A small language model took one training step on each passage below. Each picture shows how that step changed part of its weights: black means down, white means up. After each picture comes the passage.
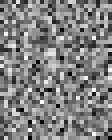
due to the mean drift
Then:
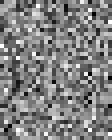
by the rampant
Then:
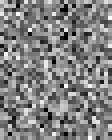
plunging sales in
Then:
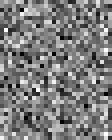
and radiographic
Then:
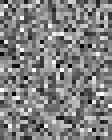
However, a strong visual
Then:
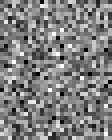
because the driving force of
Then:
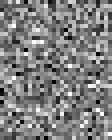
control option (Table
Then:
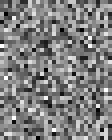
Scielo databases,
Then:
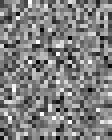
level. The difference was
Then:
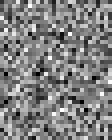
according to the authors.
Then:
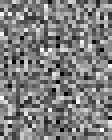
tool, water treatment trains
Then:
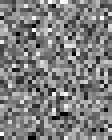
a refluxed
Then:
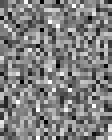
be compared for the two
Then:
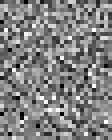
Agreement and the
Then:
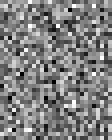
in this paper. Data
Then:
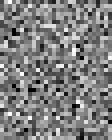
al [4] showed a
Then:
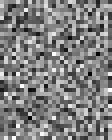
collection that measures at a specific
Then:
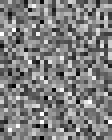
corresponds to the solution of
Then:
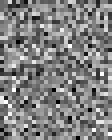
explained, CK includes
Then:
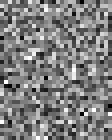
class of alkaloid
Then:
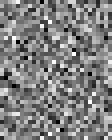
reduce the risk of stone
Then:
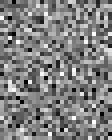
was carried out by programs from
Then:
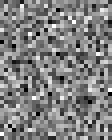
Received April
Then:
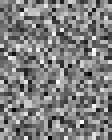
and their relation with the
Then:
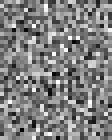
construction that extends any
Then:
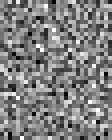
substantially different from
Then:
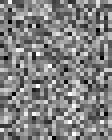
(b) results of
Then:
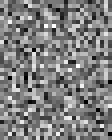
sleep state, where
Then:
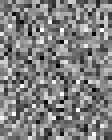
the mind (Aina
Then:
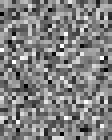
beneath the mud
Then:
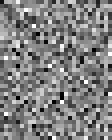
to facilitate the results Figure
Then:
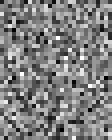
time span as its
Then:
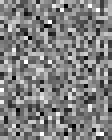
larger files (of
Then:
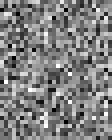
sample problems that were easy
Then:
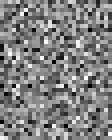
regulatory frameworks must
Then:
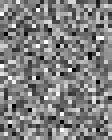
power gradient is observed.
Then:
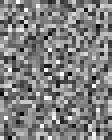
on the five-factor
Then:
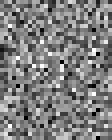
the most common condition we
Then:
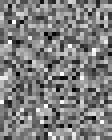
so the course data is
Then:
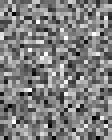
R-R intervals
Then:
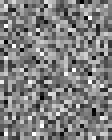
Simple scaling
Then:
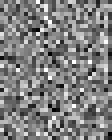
analogs of the
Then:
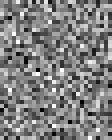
management. The findings indicate that
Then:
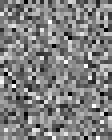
effect. - Management should
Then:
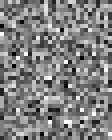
produce glass fiber
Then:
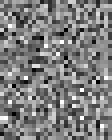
the risky option,
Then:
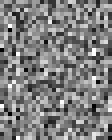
the context of the green
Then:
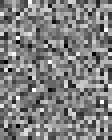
level, SV_o
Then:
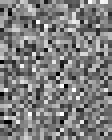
to view works on investor
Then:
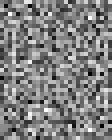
degree of Bachelor
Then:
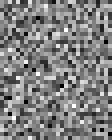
subjects, mathematics is
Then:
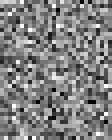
- Version 02
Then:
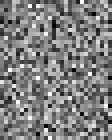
whereas the lowest
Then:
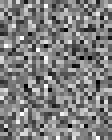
wavelength, and mobile
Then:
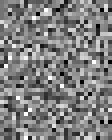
Patients Prof.
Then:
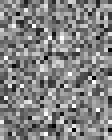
waves, thus they are
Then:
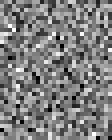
the females by explaining
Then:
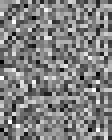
integration of sensors in
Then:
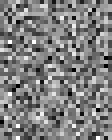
or Stocker's line
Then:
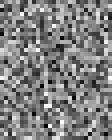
of Academic Research for
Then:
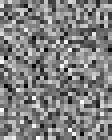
make you feel? For
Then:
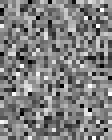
natural sciences, which
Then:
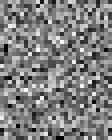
their focus not only on
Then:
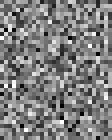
the signature injury of
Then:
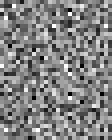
lives needs. According to
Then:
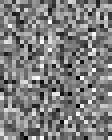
the original starting point with
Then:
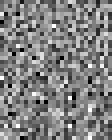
Traveling Salesman
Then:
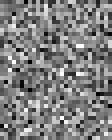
conditions, which have a
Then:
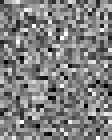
to open reduction and internal
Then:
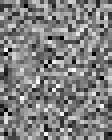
preferences of these two species
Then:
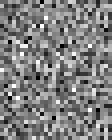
been entered in the
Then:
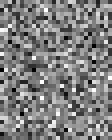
two examples given above,
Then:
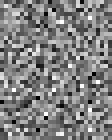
Publication Notice:
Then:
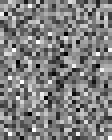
Athena wearing a
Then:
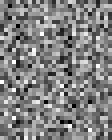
literacies. The combination
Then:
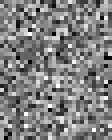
which is ideal for a
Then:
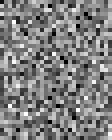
25% of net assets
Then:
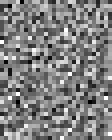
no regulations or laws
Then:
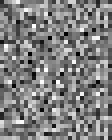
to provide quality information and
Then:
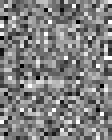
statistical analysis and wrote
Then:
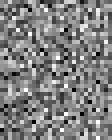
main inspiration of
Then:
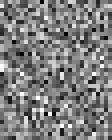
give a negative perception to
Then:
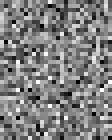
scholarly communication
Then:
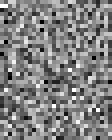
boolean equality
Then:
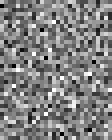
invoke changes in the
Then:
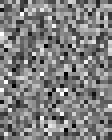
of patients who experienced the
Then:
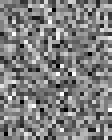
may be used to evaluate and
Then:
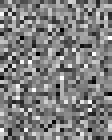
A relay is an
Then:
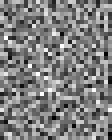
light of their assessments.
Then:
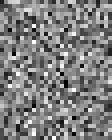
to the range of free
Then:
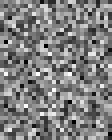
development of the country. The
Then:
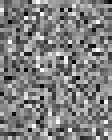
be highly transferable while at
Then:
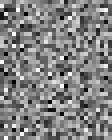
Also, the chemical composition
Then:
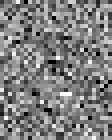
hydrochloric acid.
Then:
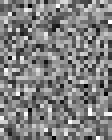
submission (as a
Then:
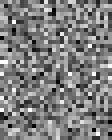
are economic problems, limited
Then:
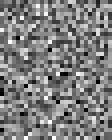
results of the current study with
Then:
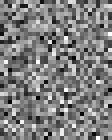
public's attitude
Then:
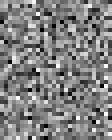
beam. These thin
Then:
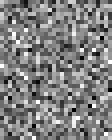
can influence permanently their
